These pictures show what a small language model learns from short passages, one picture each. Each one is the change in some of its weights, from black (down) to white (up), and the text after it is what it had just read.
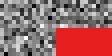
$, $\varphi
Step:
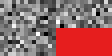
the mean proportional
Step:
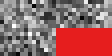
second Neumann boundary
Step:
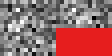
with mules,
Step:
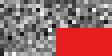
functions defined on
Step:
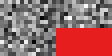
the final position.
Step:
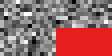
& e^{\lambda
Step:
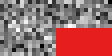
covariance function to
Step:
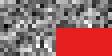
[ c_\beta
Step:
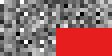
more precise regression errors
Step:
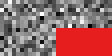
either $G$
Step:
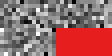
by the optimal power
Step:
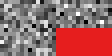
of the results from
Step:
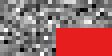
commutative monoid with identity
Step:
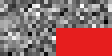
\longrightarrow T'$
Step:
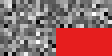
the set of $
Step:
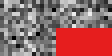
is an interesting
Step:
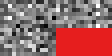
the convolution
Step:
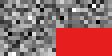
or it makes
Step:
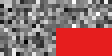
be of some help
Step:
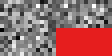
from the first one
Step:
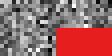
the following saddle
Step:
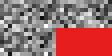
averaging, as
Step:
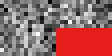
for all $t
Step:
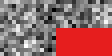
type leading edge
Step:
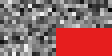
$f$ is
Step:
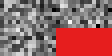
is to use a
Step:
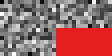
of diffusions
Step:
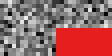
damping can
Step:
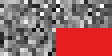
Notice that all of
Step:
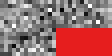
Lyapunov inequality. \\
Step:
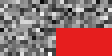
Given a standard
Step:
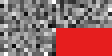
arrays of
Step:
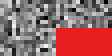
the fact that
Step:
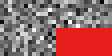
over $K$.
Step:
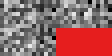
is interesting to study
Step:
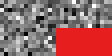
where $\ol
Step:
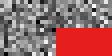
the family of
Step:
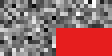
simple random walk
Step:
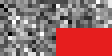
all coordinates at which
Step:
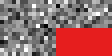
$K$ be
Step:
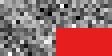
experiments because personal
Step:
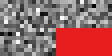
Numbers and
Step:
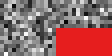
and partition $\langle
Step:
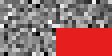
of constructing all
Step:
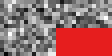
alternative distributions are both
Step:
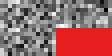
algebras, constructed in
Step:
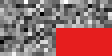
queueing network
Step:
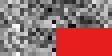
implicit bounds in
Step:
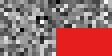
which we write as
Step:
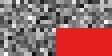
the divergence of
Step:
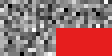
Thus we have proved
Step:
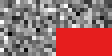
we appeal to
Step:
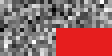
In the case that
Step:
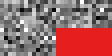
relating the
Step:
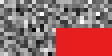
notice that each of
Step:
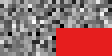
an accuracy $\epsilon
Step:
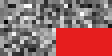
elliptic PDEs.
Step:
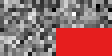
is called a
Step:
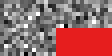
and \item a
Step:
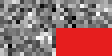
has at most
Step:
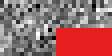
adjoint action on
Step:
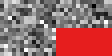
will sketch
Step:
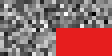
of these results to
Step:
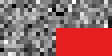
$\alpha \in
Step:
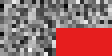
are in the
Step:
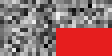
canard points in
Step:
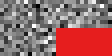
For every $d
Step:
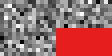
we can decompose the
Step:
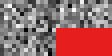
we can think that
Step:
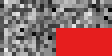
is positive in
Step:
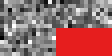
perturbations on
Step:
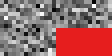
it forms a semigroup
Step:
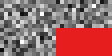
there exists positive number
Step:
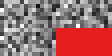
surfaces are the surfaces
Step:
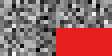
the polar
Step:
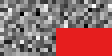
Applying the
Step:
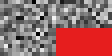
removed, it
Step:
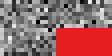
the natural filtration on
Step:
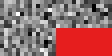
proof of Theorem
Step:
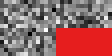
majorant and
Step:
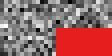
immersion induce
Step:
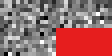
the feature matrix
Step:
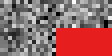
the closed loop
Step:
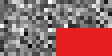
geometric object. It
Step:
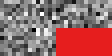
part greater than
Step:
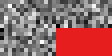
section we study just
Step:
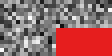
or a tangential
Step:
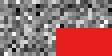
space $(\Omega,
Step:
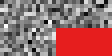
% Information for
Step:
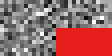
the sense of $
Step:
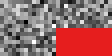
optimal control problems in
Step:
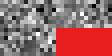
decompositions can be
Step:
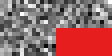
- the relative cost
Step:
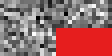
which is particularly important
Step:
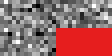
characteristics does not
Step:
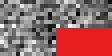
integral. The
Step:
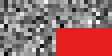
our new setting,
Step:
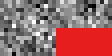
Change this value
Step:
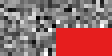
which is generated using
